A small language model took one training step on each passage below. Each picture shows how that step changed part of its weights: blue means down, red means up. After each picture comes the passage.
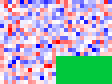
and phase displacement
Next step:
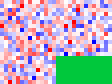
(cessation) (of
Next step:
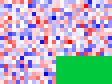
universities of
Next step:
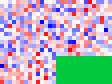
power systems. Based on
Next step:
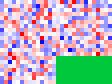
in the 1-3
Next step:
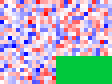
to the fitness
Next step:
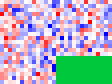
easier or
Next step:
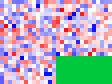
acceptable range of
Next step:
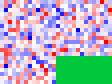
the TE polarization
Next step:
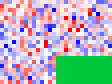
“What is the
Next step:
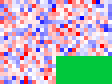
perturbation on the
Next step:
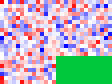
increasing block size
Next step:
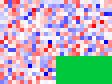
by LLMs.
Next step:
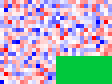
the models as well as their
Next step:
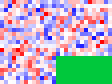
the mass fraction of
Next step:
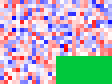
of the approach, the parameter
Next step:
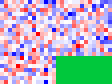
SAED patterns
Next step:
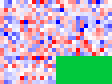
optical and electronic
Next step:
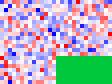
the employment contract of
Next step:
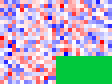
surface and so is the space
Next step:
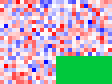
difference in the thermal
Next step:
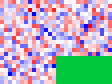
query language as
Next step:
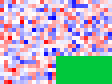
jaundice with
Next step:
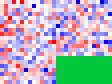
J. ACM,
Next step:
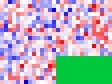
teaching in a
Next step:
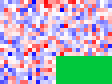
states. The method relies
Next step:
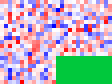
more in line with the
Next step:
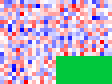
and bewildered
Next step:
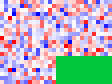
phase is enhanced
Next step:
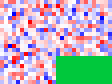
tetraquark with
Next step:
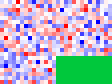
level splitting at different
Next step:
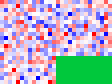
than the north
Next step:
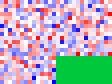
a significant reduction in
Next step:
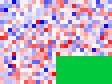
thing to learn is
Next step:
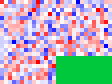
toward personalized
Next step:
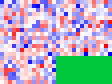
of this copyright
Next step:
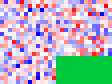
dI/dx in
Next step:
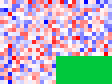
in the department and
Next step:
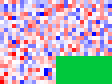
eye. It is
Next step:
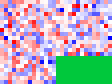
subsection, we calculate
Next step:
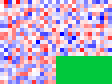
in edge 8, which
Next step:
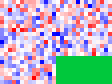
This reduces the
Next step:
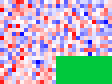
technique provides us
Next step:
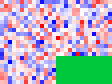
Portugal) to
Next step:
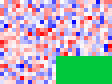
collaboration with a
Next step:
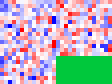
along with the accuracy
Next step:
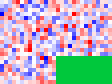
technique alone.
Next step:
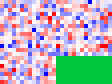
dimensionality is an important
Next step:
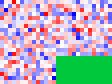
Yes Are the
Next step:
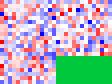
wonder whether
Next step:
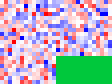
If the priority
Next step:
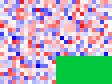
a mobile phase
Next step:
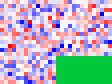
then sonicated for
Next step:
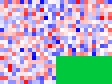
cost of the model.
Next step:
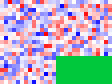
to study binary
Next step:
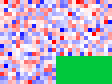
in detail in the following.
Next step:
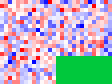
from the findings of
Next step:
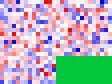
The concept A large
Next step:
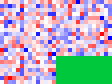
of the CCD
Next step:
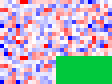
corrections were performed
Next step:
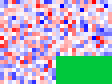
the rectum was found
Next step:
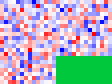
regressor: in
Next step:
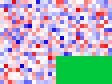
We believe use of
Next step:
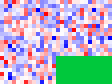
the specific sign language.
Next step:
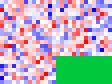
the profile's peak
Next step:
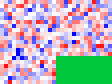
to evolve along the
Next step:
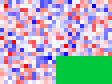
BH spin appears to
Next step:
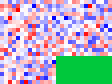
takes advantage of
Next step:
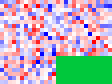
chain. Therefore,
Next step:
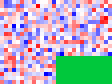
high level of engagement
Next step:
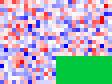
expression for $\Lambda$
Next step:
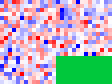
is the measuring control
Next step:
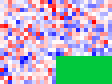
plane. Also,
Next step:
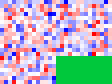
envisaged for
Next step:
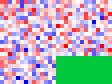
for $\phi$ is
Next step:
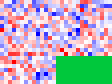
$ (where $S$
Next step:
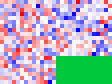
be generalised to higher
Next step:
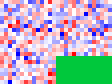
its dynamics and stability
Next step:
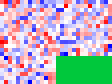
in a state with total
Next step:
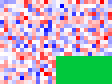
The purple and
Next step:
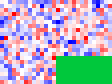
included 5 years
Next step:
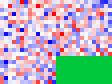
RD and MD
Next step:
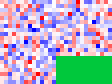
total length, 15
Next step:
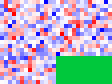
which turn out to
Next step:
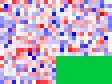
the asteroids that
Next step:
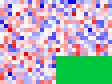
modeling star formation
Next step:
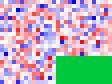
protect data from
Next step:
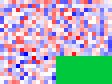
Stock Increased
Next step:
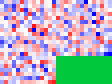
strength of
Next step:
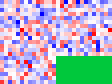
and social empowerment
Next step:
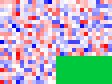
correlation functions related with
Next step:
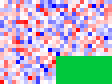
message formed within
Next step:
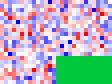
the assay is based on
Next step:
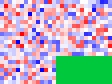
BB so that they
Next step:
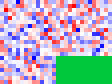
as risk factors
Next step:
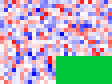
the decreasing and
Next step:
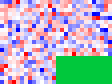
October 14
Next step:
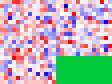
begin with the
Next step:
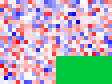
Ideally, it
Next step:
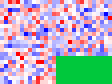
Fischer et
